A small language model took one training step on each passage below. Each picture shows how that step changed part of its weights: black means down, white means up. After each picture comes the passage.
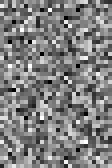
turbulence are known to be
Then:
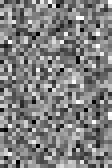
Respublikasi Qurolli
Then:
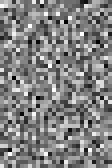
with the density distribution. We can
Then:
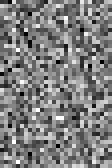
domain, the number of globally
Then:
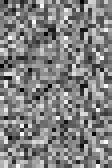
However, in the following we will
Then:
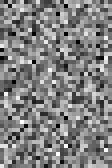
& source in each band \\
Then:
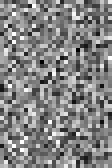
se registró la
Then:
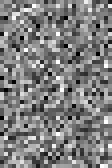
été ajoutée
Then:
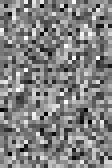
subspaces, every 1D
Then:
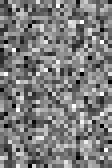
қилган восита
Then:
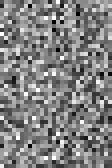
mora lá há
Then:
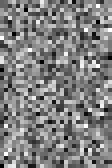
of the H\,{\sc
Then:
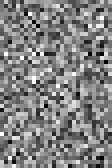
compressão e tração.
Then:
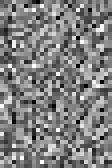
is worth noticing,
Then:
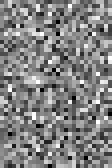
het vertrouwen
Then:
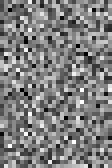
para evitar riscos à
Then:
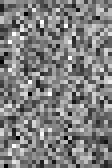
\end{equation} and
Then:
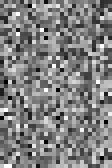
words, a superconducting
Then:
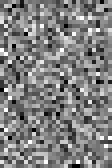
caught as duplicates
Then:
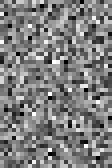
terms. After dimensional reduction given
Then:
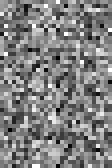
che si rendono necessari
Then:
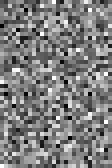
noted that deuteration is
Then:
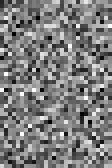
determine the full Levi cone of
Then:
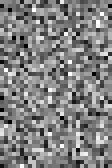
COVID-19: a
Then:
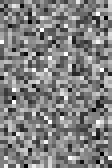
theory? And if it can be
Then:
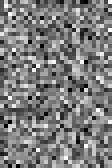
a succinct form using
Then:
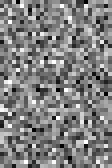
bound on the radius of a system
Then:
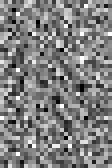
discrete and continuous setting and present results
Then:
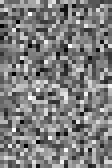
the second. In Theorem 6,
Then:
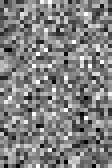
Sasaki manifolds with positive basic
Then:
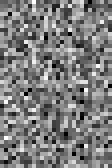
muestra los coeficientes
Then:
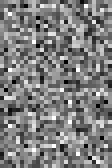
form an additive basis for
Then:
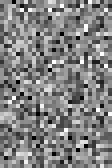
$m$-dimensional control function}
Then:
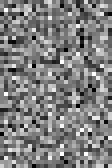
va Ulug'bek
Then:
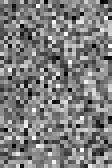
satisfied. Further suppose that the
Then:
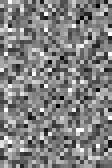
yang mempengaruhi
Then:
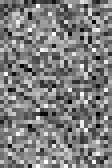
is seen that by increasing the size
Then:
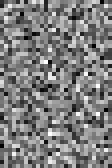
Исмоилов В.
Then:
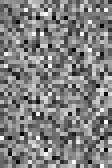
99% desse total
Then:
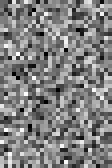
phenomenon, the cross-section
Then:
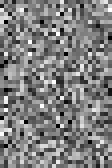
of $\ini(\Rees)$
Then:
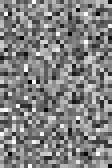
WASPSouth is
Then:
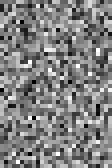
\State $g_k
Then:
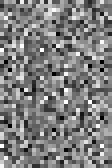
journal of the observations is reported in
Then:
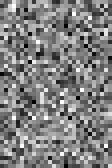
began only decades
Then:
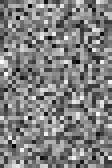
of the efficiency of a singly
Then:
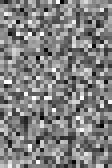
hidrológica e
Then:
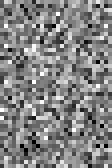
dimensão da luta
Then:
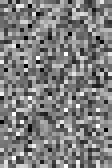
on the BPCP,
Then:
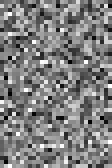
simulate a sample of the process
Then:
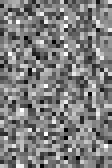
the remaining discrepancy likely
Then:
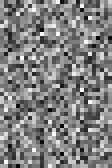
lo que refuerza la
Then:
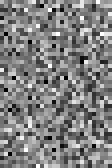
for the new vector interactions can be
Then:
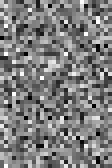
is precisely the operator extension to
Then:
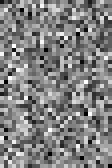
mapping $\mathcal{C}
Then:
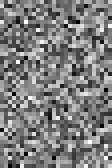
Furthermore, as shown in Fig.
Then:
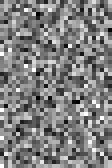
an overall shift of the energy spectrum
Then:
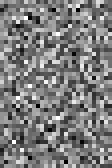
and the unstable manifold of
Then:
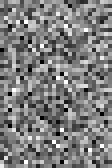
correction, which reduces the calculated mode
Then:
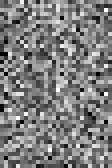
información escrita,
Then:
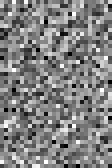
$\rho_0$ represented by
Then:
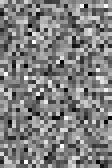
a planet depend on its past
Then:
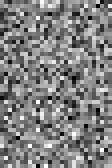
и археологических
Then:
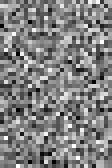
implies (11). Before
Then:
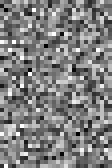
out-plane recorded
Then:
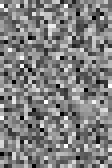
6 cm, mientras
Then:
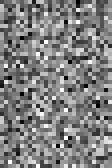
time procedure where, roughly
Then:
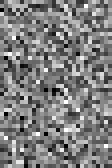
distributions was examined without the
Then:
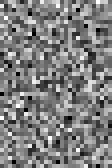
before the Supernovae results
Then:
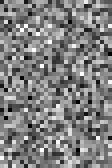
complementary benchmarks for
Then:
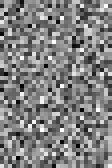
neste bojo mais um
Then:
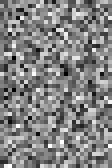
that was a thinly
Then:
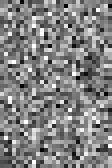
menentukan distribusi
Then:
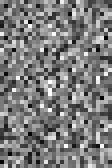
\nu }$ is the standard
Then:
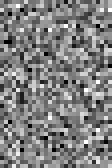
prime factors below 30, we have
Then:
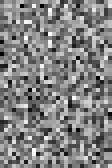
C^*$-action on $\mathbb
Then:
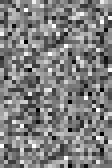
any $i\in I$.
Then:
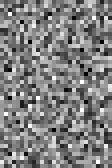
face. It is easy to turn
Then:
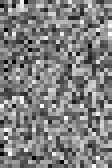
that is the stresses vanish at
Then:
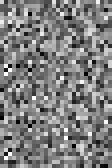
helps to explain why
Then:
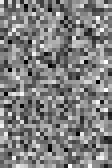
this article, the main causes
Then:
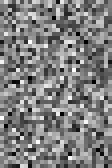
tarixi). M.X.
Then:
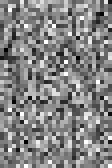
qilingan. Excel
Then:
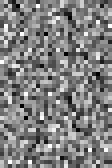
The changes to \sirev\
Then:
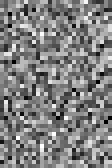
clear, apart from some
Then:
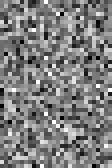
доценти (PhD)
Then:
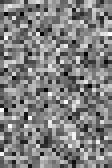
с поля боя и
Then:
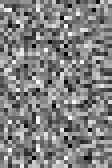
was not inferred directly from the
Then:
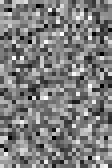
challenges in level-set based
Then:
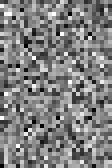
(right). Both ratios increase
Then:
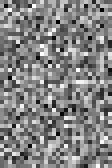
al., 2023) ont conclu que
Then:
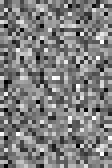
ma'naviy yetuk va
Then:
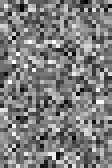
a full twist. That
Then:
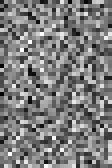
the Jones polynomial of all
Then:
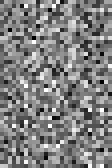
na extremidade superior.
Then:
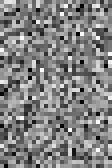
$\cA_r$. Suppose
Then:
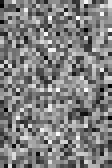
Ideally, districting
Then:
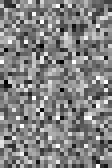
function, and then to push
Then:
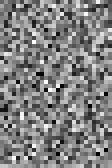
de Cushing, a
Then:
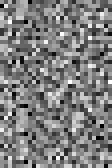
construção da Escola
